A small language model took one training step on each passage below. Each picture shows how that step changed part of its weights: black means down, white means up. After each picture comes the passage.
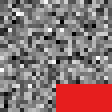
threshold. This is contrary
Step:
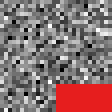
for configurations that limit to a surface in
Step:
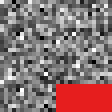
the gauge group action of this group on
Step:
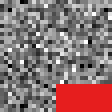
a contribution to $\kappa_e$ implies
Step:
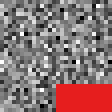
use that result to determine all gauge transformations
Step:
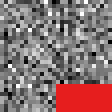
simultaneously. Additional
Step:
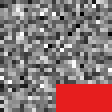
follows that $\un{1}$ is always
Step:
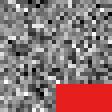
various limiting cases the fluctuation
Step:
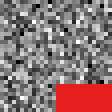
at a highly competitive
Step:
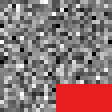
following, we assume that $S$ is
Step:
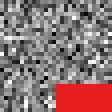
{Bonilla}, \citenamefont
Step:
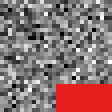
demand $L$. Moreover, the
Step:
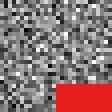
time. Caesar also does background
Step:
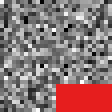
chokes out the wave-driven
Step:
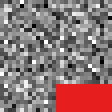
establecido en Costa
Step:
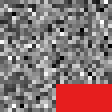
Take any $a\in
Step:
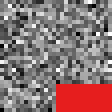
divisor. \end{thm} Our
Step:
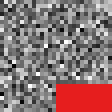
of $\gO$. We introduce the geometric
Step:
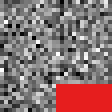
numerical solution. Some of them are
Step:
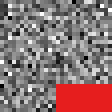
\noindent where $\bS_{n}$
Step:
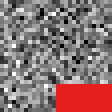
hand, if $\lambda=\mu$ we
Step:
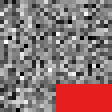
to the next which preserve the
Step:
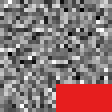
perspective. It refers to its
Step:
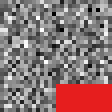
of the same degree with respect to the constant
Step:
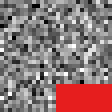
consequence in the rational case we get:
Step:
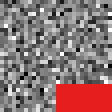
consider inertial effects in the
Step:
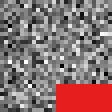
0.999, respectively. During
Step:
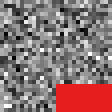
results in a couple of technically more
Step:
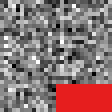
${\mathscr H}\otimes{\mathscr
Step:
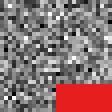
\begin{cases} X_{n +
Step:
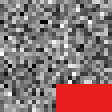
describe the abelian variety $B_i$
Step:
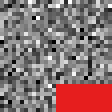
to each frame. The image model and
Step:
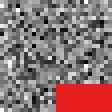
pinwheel whose interior does
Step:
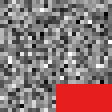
QI specific read-out are
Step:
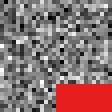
and width $c$. Depending on
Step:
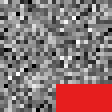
procedure defines the Hilbert space.\\
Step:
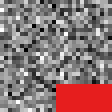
shall briefly indicate how
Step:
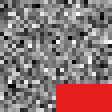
\vrit {Ro}
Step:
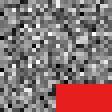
its memory regions. Any
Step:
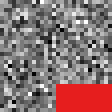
the graph) with $b_3$
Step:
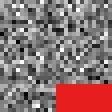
of our EFT model of DM
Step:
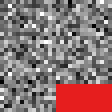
\end{align*} which implies
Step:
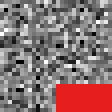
currently limited to accelerating
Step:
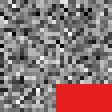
$k_F$ is the
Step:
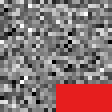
a measurement for weak containment. The following
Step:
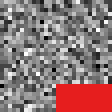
equidistributed with respect to
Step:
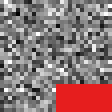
scalar. \medskip \begin{proposition}
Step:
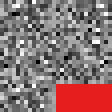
so the bijectivity of
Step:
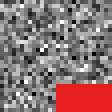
and LMO crystal from
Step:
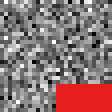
proof of Theorem 4 we have shown that if
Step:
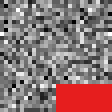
transverse plane along the ${47^
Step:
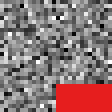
is a class of highly nonlinear
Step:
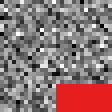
can only be observed after a delay
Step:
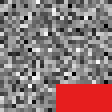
paper. It classif\/ies the isomorphism classes
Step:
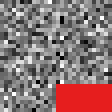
$M$, representing the electric and
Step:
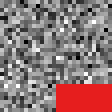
assumption imposes an upper limit on density
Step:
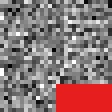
in charge as superintelligence
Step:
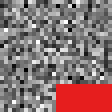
`light' quark mass dependence of this
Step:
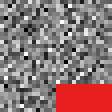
in the COSMOS
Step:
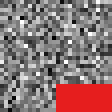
Network. However, the FNR was
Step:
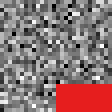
and $\bar V$ the closure.
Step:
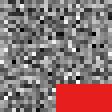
gravitational waves produced in the
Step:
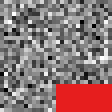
onto $\mathcal{H}_D$,
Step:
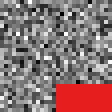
$$ \section{ Derivation of
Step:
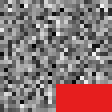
but to depend solely on the
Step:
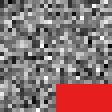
the SNe Ia remains a key
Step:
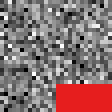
study. \newblock {\em Journal of
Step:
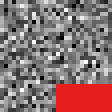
likelihood analysis of the
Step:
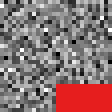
of $\Z^2$) from some point
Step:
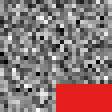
of the data is reached in the
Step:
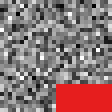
detection of gamma rays generated in
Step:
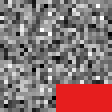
the anti-site defect, where
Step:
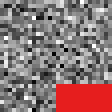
this phase was conclusively reported
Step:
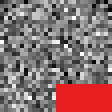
three terms in core. Such
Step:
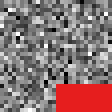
and parameters appearing in these propositions
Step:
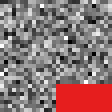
The multisymplectic
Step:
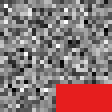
discussed as a possible starting point for
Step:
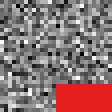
observation \cite{4}. All
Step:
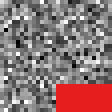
integrals with odd terms in its
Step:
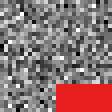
the superradiant beats of
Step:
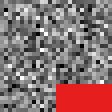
bounds, respectively. If only the
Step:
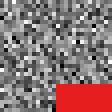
t), $$ where $M, \beta
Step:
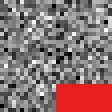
\hline Diameter of particle,
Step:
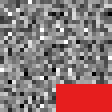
are still few studies in the known
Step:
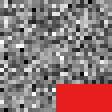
(as a natural process which occurs as
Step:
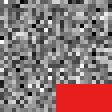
first focused on identifying
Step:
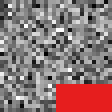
\section{Dataset and
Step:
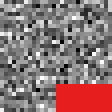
out sites of recent star formation
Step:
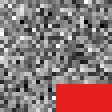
interacting SOU process converge
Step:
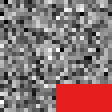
formal specification language,
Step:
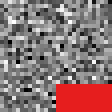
Peters, Ellen},
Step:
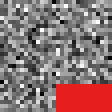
f$ has the pre-maximal
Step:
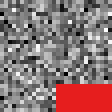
the old telescopes and
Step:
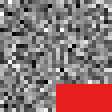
on the titles, descriptions,
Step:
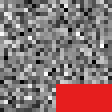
expression relating $\tau_\alpha$ and
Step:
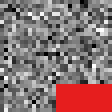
for some $q\in M$,
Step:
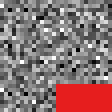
and proved to be well defined using the correlation
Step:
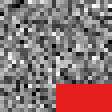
: U(\alpha) \cap
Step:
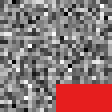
degree algebraic, 4th degree rational,
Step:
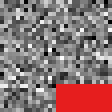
required to meet the stopping
